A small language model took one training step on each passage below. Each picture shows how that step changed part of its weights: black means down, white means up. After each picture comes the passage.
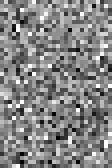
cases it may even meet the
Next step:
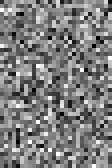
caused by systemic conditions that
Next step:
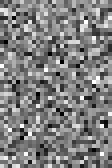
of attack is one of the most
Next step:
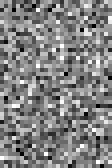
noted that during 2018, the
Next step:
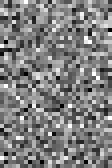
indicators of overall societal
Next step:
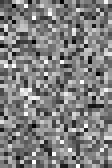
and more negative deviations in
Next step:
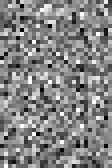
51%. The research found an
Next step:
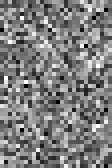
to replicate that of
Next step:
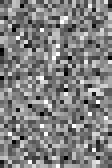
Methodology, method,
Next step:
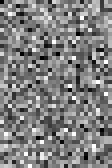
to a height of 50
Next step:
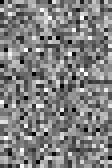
to be around 50% of
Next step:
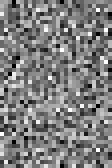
World Psychiatry
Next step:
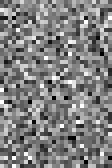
of cross-sectional
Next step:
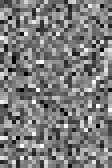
en negocios y
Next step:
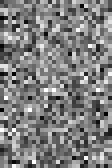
of the LEZ in the
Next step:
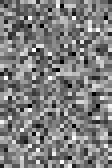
digital computer, S is
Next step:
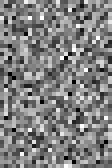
processes related to the formation and development
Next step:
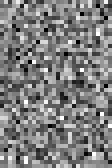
India. His fields of
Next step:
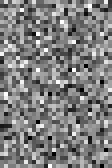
DD had a strong web
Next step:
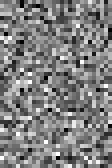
cargo⁶, signal
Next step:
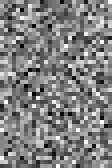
remains unclear what
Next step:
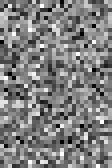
accessed in May 10,
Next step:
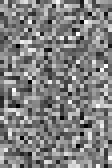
complications involving the
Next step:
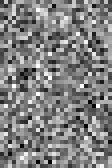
population with appropriate
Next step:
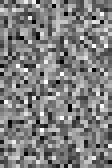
prospective observational study conducted
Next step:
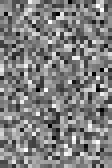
discovery, scaling,
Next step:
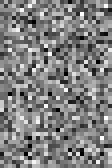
species are listed as
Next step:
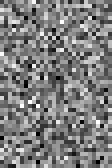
the yellow color is due
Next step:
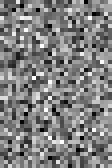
designing a terrible
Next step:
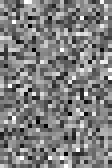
the archaeological site
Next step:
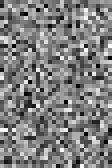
of summarizing the
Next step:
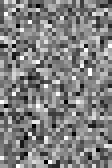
of macrocycle
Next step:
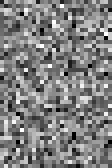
failure. [11] The
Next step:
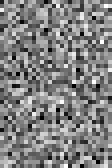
only provide overview statistics
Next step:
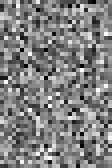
untersuchen, sondern
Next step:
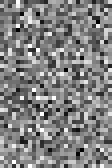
sources to deepen understanding
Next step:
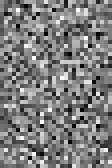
one - Am considering
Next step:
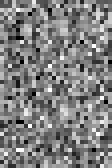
present study is to evaluate the
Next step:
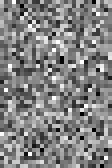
statistical properties conservation of
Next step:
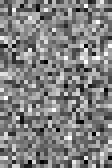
of prime concern both in
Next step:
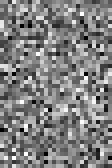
of pavements is often very
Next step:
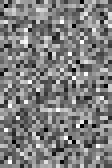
education. Drawing on
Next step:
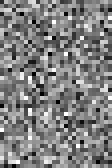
fragment on the
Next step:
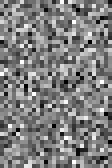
potential hydropower sites and
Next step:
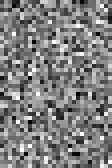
sensitive sex education programs that
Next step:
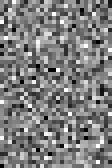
S. PRASAD,
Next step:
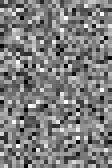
remain a challenge
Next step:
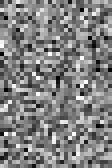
on the same weekdays,
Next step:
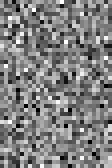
side. MI started
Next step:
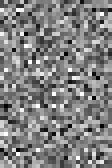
is no fundamental change in
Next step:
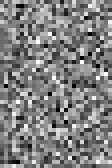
ideas associated with the data and
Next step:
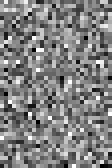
exceptions. The two main
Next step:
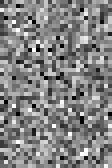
on the Root System of
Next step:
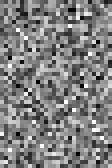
which genotypes were
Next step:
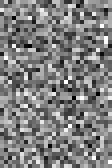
conditions results in a higher yield and
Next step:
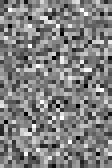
work involved conducting multiple
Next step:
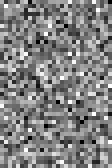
as control vectors poses a
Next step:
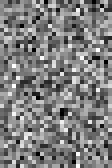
active participants are union leaders
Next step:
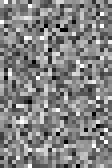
output. Agribusiness activities
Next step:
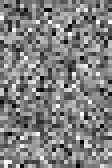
microbial change were determined during
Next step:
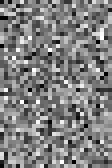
for the production of Energy,
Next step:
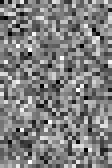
for teachers and making
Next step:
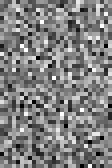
experience high adsorption
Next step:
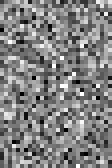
to navigate shifting
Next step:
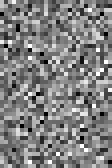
support are extended to TLE
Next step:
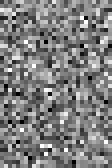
of these approaches was to
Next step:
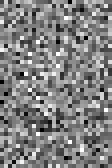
affected by them, due to complex
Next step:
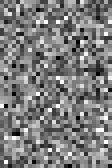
can be recognized that the more
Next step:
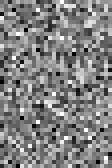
many educative functions such as:
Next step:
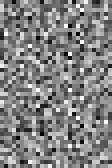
synoptic conditions further
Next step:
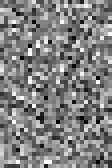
the decay phase of the
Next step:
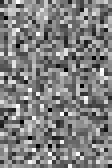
on this. The teaching of the
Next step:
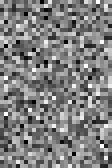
version is exclusive
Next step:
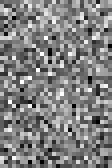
1% of the Cancer research
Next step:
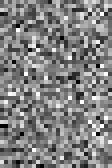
been used for the synthesis
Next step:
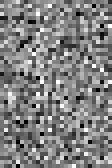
APF were investigated,
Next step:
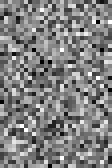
the CO₂ mineralization
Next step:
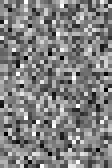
its configuration files,
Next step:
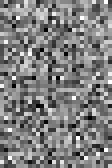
regulations. The TSDW
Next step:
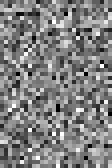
years earlier and
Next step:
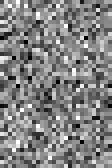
(280 people). The
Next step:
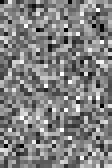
se establece como
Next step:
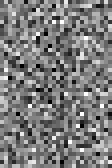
Furthermore, the findings showed
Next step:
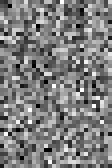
motivate and encourage
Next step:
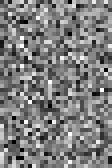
after shifting the patient to
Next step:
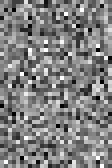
Malay Sentiment
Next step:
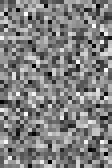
exchanges implies a
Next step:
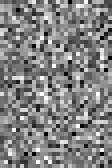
that the child living with
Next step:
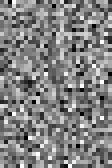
medical examination sometimes
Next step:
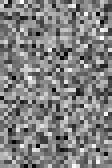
behaviour. *Eur.
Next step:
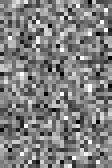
Moderately Agree
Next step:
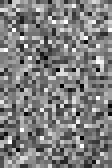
following therapeutic management, -
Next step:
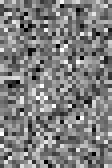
While the dimension of
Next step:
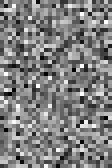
paper borders on if
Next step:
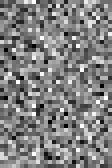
specific methods , it is 31
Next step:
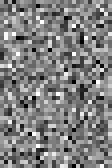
keep up with the
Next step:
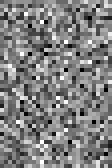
A wireless network is
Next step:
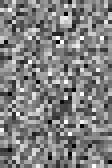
site, especially
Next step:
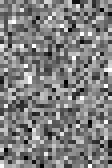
before partially?
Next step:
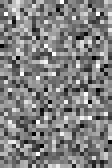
Among neural-based
